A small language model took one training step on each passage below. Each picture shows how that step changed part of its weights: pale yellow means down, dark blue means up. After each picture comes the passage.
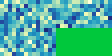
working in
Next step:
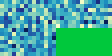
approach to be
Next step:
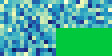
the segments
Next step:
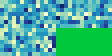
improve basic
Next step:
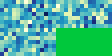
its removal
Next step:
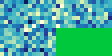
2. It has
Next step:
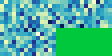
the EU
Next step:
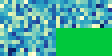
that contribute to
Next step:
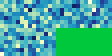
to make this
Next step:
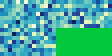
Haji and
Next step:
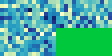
sociedad una
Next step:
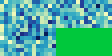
the selected
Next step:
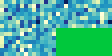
детей на
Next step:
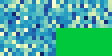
terms that are
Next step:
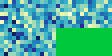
espectro que
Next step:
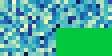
using at least
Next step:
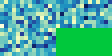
this behavior
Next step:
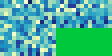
dieron la
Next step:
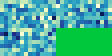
sustainability information to
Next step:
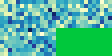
utiliza no
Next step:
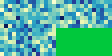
no mundo
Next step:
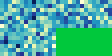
and digital
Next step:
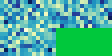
for plastic
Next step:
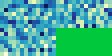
treatment with
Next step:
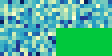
tenía que
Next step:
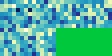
considered the
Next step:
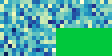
the goal
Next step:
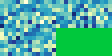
module is
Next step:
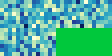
ce que les
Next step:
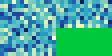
and Zinc
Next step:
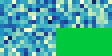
outcome of
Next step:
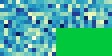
separation of
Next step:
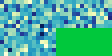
defined with a
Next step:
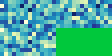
State. The
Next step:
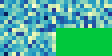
concepts and
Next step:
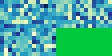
positive and significant
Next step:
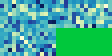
ml of the
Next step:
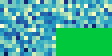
a locação e
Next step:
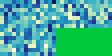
human body
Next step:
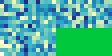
observations 730
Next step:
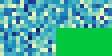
dry weight
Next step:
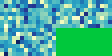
Auch bei
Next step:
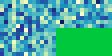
water were determined
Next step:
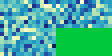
Europe is
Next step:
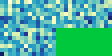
para crear un
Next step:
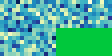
Controller for
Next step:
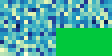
approach? Yes
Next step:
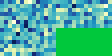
- Ke
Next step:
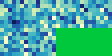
tour is
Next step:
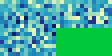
one hand and
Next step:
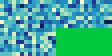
move from
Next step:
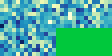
addresses these
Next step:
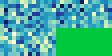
an electric
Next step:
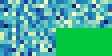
structuration des
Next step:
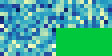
system stability.
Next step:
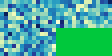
specific graph
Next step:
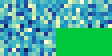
volume while
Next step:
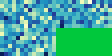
to data access
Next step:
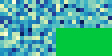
on sustainable
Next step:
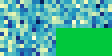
2 Issue
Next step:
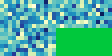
также при
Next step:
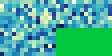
implementation of new
